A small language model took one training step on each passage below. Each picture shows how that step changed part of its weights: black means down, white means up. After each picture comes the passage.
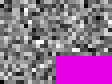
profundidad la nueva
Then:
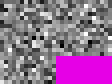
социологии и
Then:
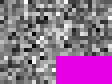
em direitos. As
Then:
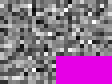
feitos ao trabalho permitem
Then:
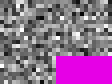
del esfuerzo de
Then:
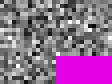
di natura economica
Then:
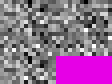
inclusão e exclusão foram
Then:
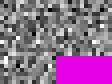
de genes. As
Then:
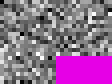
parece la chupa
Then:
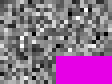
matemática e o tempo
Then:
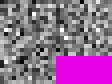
– Moskva:
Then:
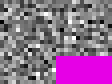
учебном процессе по
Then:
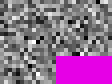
relações entre crescimento
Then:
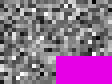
табиатан бола
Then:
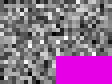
eingetragen sein.
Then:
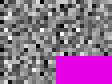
Alkohol - 0
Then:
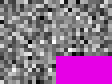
el estudio llevado a
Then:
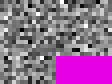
Shu nuqtai
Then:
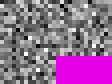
Semiotico sul
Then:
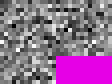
bilish kamchiliklari
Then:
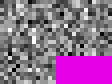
esencial de trabajo para
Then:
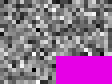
Bereits im ersten
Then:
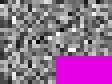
jadval, rasm,
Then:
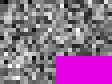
talab bekor qilinishi
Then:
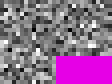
занимает важное
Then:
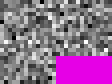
concept: one that
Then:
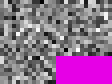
iki tane de
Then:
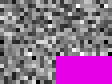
3 and 12 months
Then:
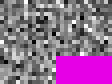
em três tipos
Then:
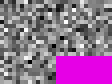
el profesor universitario debe
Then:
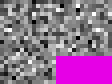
– це інформаційний
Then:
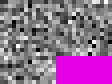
imkonini yaratadi.
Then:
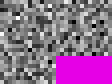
ni va eng kechki
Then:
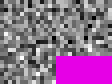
cosmetology and dental
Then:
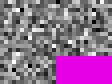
O critério
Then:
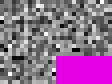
nematodos [2,
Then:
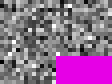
en la familia y en
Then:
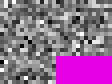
feit, dat in het
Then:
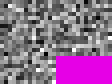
humanities. The
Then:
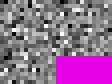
xil mahsulotlarni
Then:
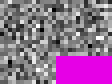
dimensiones. En cuanto
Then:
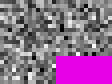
2 orang yang jarak
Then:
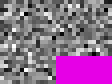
ходе проведения
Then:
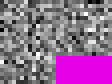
países? A própria
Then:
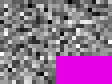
са в областта на
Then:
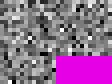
ca gen de activitate
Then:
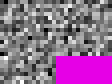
talaba va o'qituvchi
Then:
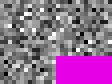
1). Relieful
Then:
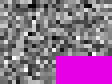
munci istovitoare
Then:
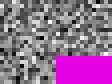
Volksmusik können
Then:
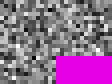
de um Museu de
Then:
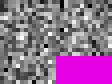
señor Antonio
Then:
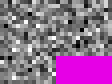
diamnya Nabi terhadap
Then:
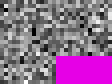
и.о. доцент
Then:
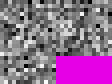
thus making the
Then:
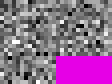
para mitigar a
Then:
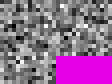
bo‘yicha falsafa doktori
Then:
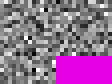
lideranças, com
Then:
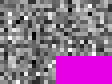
mantenida lejos de
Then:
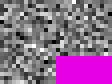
по отдельным
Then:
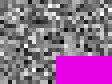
educational marketing,
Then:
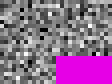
UN and its Security
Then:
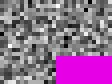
umumiy izchilligi va
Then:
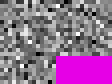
bir kısmı
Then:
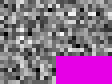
de determinar si se tienen
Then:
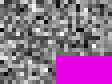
licença GNU
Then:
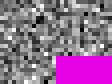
ou infecção em
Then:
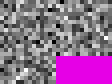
de la alternativa y
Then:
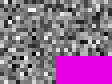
est calculée avec la
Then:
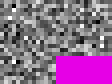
atualiza automaticamente
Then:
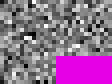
keladi. Xuddi
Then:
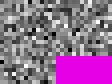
bijdragen aan de
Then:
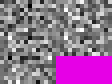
YPKP yaitu
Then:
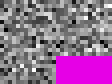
показывает, что
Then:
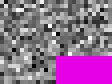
pelos mesmos no que
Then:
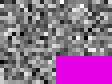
Deze verschillen
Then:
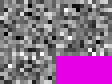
чем при частном
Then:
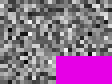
ultrasunetelor fiind
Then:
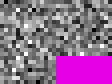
2 baravar yuqori
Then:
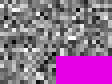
faciliter l'étude
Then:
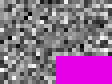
i zachodnią
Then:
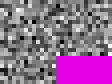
describes his unique
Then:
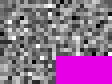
in der Blüte:
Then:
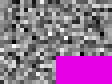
execução de uma
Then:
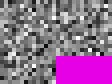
obvia* en la
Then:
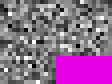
- коли, в
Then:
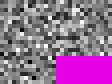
uchun muayyan mahsulot
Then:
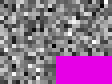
de um sistema público de
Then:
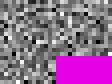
the global relationship
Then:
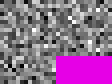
Diese Perspektive
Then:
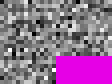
ot soldi va
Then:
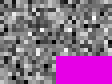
a edificação deste.
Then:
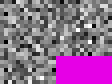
Tugendhat, pero
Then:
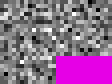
зі спеціальності
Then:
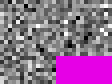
inaugurado no
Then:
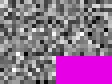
toda a cadeia de
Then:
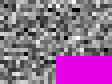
de los denominados
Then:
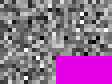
dipirona, e o
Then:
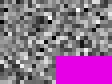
характерной особенностью
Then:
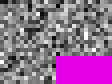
GESTÃO DE
